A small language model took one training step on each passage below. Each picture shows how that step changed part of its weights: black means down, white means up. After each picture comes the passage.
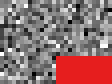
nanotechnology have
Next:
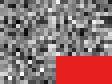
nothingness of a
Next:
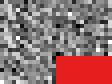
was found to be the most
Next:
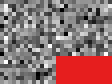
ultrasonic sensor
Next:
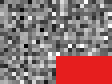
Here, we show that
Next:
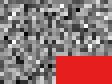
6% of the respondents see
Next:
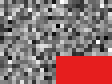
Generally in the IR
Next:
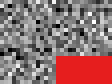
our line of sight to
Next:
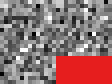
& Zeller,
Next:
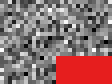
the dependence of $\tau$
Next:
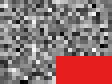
remains roughly the same in frequency
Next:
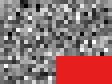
spends of closed sets in
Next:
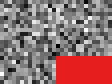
they should reach such a long
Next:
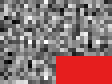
coupling between the physical vector potential
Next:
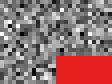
ordinary differential equations (see
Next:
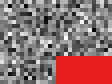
product and sketch its
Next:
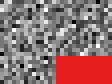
China. His current interesting
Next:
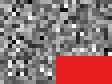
realization of cQED
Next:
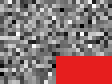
the inner Lagrange point
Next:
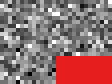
confirms the validity of
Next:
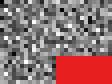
project website. Their goal is
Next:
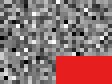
in warm alcohol presented some
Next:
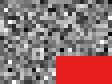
with electron-donating
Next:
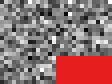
2016). A multiline
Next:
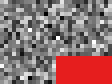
Availability of Data The datasets
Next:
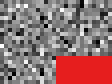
probe pulses produces a strong
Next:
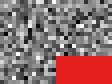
Cauchy surface --
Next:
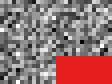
the sharing, transfer and exchange
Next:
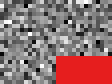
a fast algorithm for estimating
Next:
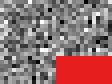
A., 2019), studies that
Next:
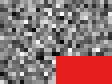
energies at the ND and
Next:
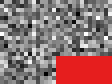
results. If it is possible
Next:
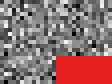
How is the accuracy of the
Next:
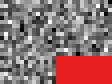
{\Delta m\over
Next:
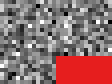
\text{ cm. per
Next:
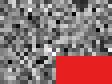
of $\hat M$. The
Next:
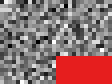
TS of root was prepared
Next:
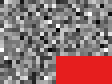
The Saint Basil of
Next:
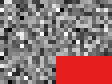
The first draft of the
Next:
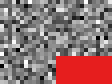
dm⁻³ neutral
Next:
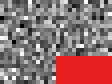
As discussed above, only the
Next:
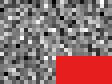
database with associated Workspaces
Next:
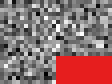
knowledgeable individual to extend it
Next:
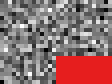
Fig. 11, the
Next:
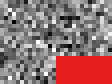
fluorescence measurements
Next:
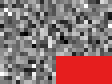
if $d \equiv 1
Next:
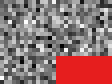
dimensional view) Scope and
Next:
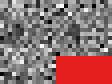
4.4 covering
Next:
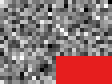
(FPM), with
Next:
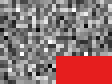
analysis, the suggestion
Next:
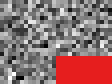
Finished goods are
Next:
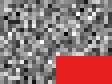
interactions of the momentum of the
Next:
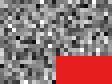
and $M_{\rm
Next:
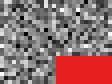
These results provided insights into how
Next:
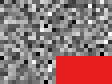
producing. The following tests
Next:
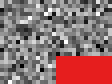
of powerful blazars;
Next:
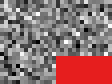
was obtained by dropping
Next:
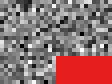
of the event pair analysis.
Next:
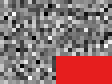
edge swap. This is
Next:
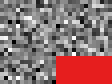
should be carried out in order
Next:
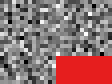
at 10 bouts due
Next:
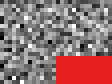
is taken according to a uniform
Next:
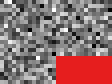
In order to fulfill these
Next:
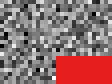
in the previous 12 months.
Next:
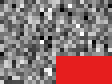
checked that the fundamental metric
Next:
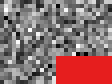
expression of the supercurrent:
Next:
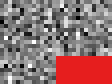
3 and \ng =
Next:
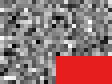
relate the terminology
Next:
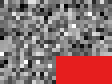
1]} [\alpha \wedge
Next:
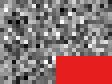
Jute Commissioner's
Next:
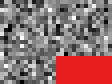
The question then arises whether
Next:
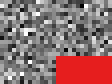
a catalog from a
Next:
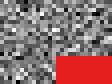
of counts was added on
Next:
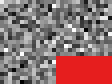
(number of years since
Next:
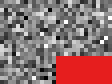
gave non-zero
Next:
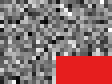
peak to the imprecision
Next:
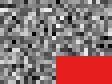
natural beauty and cultural
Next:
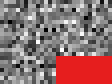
be conducted once in a month
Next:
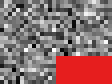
All specialties, including
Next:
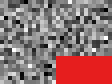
aggregation factor), which begin
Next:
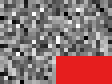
even much larger than some reported
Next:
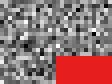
and 300 K. There is
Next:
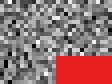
the fundamental constants takes place in
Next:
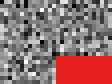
While it's reasonable for
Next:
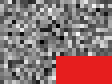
the expected value for the top
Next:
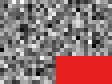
by society. Fear of
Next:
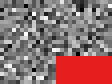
of the 115 patients without
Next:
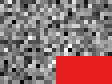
the average VM startup
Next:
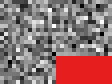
we would obtain embeddings of
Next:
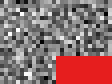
of PEM is that it
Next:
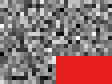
of 4.5 mm and
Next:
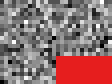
adhere to the goals and
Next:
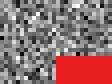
One can observe a clear improvement
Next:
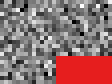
that the word has been accurately
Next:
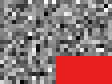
disk left over after forming
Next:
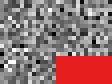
to clearly, correctly and
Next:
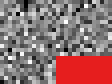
of bright points - so a
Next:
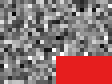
of the Kolkata
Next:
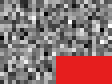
removal of the redundant
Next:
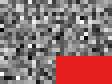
money, which in fact
